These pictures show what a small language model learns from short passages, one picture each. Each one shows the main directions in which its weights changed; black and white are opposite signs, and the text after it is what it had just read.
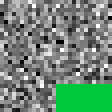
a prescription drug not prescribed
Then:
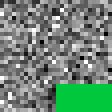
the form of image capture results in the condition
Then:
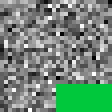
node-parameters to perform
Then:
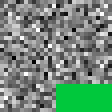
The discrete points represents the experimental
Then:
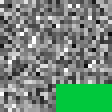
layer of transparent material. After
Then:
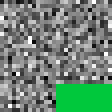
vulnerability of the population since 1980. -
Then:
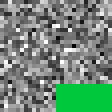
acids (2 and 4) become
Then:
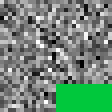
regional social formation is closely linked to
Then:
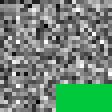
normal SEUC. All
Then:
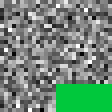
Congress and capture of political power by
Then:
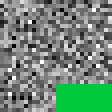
real seismograms for simulations related
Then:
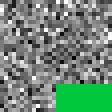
Army Research Laboratory or the
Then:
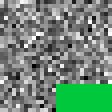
principles but also an indicator of success in
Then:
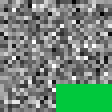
to pen¹ lengths of 6 and
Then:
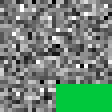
bacteria (LAB) represent the
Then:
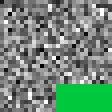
and represents the national identity of the both
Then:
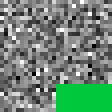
compacted holes with dry soil
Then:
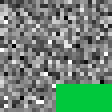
learning and artificial intelligence has
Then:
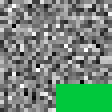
a metabolite, however, they
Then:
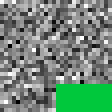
network-like map allows visualization of
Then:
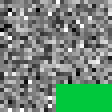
in the present world. The most
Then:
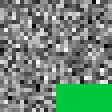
Third, digital expenditures are
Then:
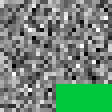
of their organization's ability to be
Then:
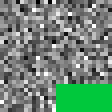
the increased overproduction of the
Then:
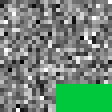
(A-) is relatively
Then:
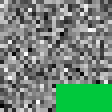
use cooking gas and
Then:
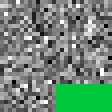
Hizbut Tahrir in
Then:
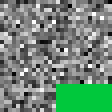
useful information/knowledge from web page
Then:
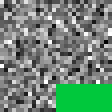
infection. This is also in agreement with
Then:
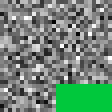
are zero-mean independent
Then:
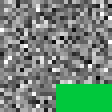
versus 78.2%) while a
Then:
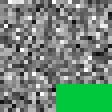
(NASA TLX), for
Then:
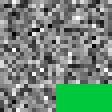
Practice Abstracts This
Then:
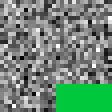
house (Mildenhall et
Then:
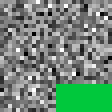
9 Stage of cancer I 12
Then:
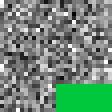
model. The 243 community is visualized
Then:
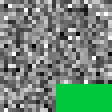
in cold water and insoluble
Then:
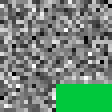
Encountered by SGHs
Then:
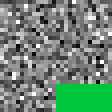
03:00 with a sharper
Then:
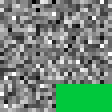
urolithiasis. Stones
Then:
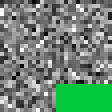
the respondents communicating such issues reflects
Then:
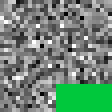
around your initiative**. This includes
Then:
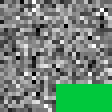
my interaction with students 3.22 Agreed
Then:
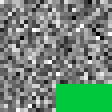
and the pass were performed using a
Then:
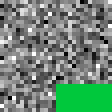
thinking is having good command on
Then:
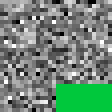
brought by the unchanging
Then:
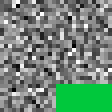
AS POSSIBLE
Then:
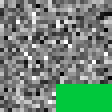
12 Social and Emotional Dimensions
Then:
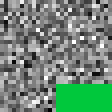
are too many potential combinations to
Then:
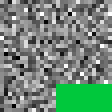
on earth. It is based on the
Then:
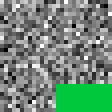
framework developed earlier, we conducted a
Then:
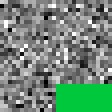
or blue), for ammonia to
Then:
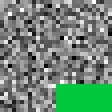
The observed changes, in particular the
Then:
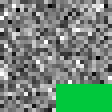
idea of Panchagavya
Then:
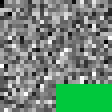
that this reduction was mainly due to the reduction
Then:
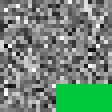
service in the context of coupled
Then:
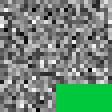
agar with Tween 80,
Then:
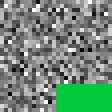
area, incentivized at least
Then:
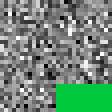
Spain, and teaches about interaction design
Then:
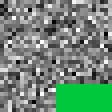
use The authors accept full responsibility for the
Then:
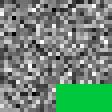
the sample period as shown in figure 1
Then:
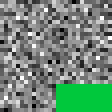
4.6 ARCTIC
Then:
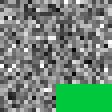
challenges related to energy efficiency, productivity,
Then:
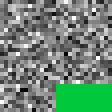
Discussions In the table
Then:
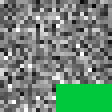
moral value reflected in the
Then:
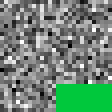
reduced, such as in Article 9 of
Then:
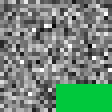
first, the optimal tube distribution in
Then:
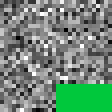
D. Serum soluble
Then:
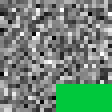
of Kerala, Tamil
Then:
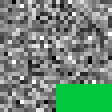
receiver (e.g., a
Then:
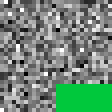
set, Ammar and Metz defined
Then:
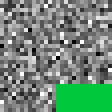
mushroom farm was much
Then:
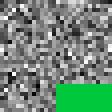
prototype validated the numerical results
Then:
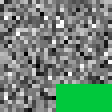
or anonymized behavioral data,
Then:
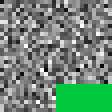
is closely related to fiber architecture
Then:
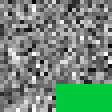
and a computer” (p.
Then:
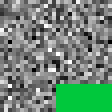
Philippines." Respondents'
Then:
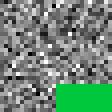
of FAST CONCLUSION
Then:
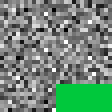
; Debbie and Siti,
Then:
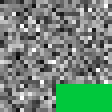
it is necessary to provide such activities or opportunities
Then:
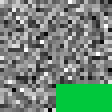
and processes by operators and the development of
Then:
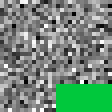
following question: Is P equal to
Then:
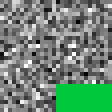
(e.g., the prospects
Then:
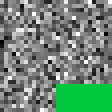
image processing. Looking at
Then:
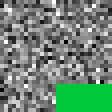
the main driver for sharing scientific results
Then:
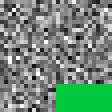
is unknown. In such case,
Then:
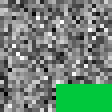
determined by particle count Mean
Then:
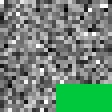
topics. For example, the question distribution
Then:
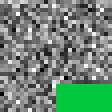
student learning method has used mobile phone media
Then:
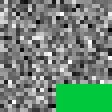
maintained ROPA is an
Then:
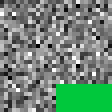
the children should include regular monitoring, provision
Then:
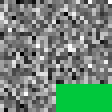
complete immobility –a symptom
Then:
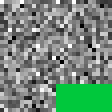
as the target instead of physical
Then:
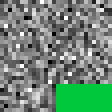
Table 3. Derived features and their
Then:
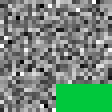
The results of this study indicate a significant impact
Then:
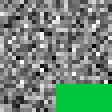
including age, cause of injury,
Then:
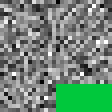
regarding the questionnaire contents and the scale and
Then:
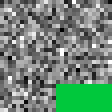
effect on the variety of problems uncovered
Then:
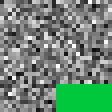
towards consumers remain the same. However, some
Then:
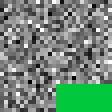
found at 775 nm. To
